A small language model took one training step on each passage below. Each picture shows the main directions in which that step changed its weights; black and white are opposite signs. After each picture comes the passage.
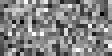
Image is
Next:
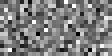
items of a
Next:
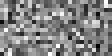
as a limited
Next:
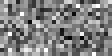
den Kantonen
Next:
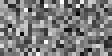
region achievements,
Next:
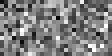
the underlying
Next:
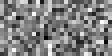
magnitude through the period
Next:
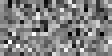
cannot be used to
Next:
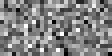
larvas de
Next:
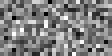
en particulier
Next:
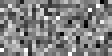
de nosso time
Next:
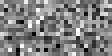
de dados e
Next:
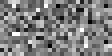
be implemented
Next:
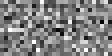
description of the
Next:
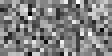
по поводу
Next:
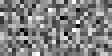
ва унга
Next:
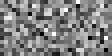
functions. This integration
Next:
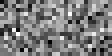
the values of which can
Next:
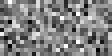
з темами,
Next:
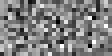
characteristic polynomial
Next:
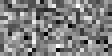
on the Bloch
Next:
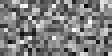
obtained directly from
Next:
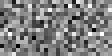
in order to study its
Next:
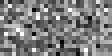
understood as
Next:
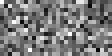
Defects and
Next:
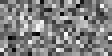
are conserved to
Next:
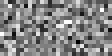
magnetic order in this
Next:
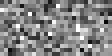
3 yoshga
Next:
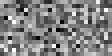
of quarks,
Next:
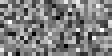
do Estado do
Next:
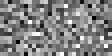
The parity of any
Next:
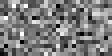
be obtained by solving
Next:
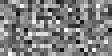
at the University of
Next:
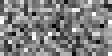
feature learning,
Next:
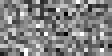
that are likely to
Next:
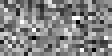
is less than three times
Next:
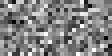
Fitting the two
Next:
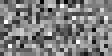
of those channels without
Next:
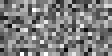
the pre-trained
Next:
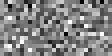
companions to
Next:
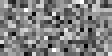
a tuning parameter,
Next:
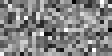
detection of surface
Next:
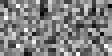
must be odd
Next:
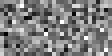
of the beam muon
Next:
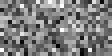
y el buen
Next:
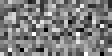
observed stars that also
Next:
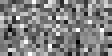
i que aquest
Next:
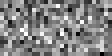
le statut de
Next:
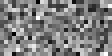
on Transition
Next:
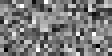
of replacing
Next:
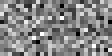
esenciales se
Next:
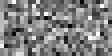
angle with respect
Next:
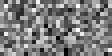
cobertas com
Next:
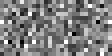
для картины
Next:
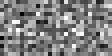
target nucleons
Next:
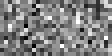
is degenerated to
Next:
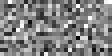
Such description was
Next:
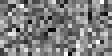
HHb r
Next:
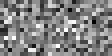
between the ions
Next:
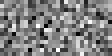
singularities are
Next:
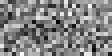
edge set of the
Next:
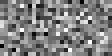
a todas las
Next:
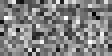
relativity, one
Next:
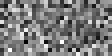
pone antes la
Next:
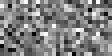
treated with a
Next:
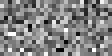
payoff of an
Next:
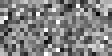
CNN modules
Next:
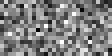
y amigable,
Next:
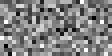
of the culture
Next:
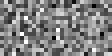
types of ordered
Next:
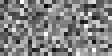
(referred to
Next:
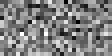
to go is to
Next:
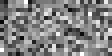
enough so the
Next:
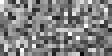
we can correct the
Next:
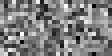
only for a precise
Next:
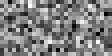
these arguments,
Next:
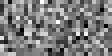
performance: Standard
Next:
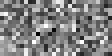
the sophisticated
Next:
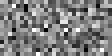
between electron doping
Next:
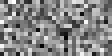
choice and are given
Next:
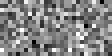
pan de queso
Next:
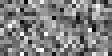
is 50\% lower
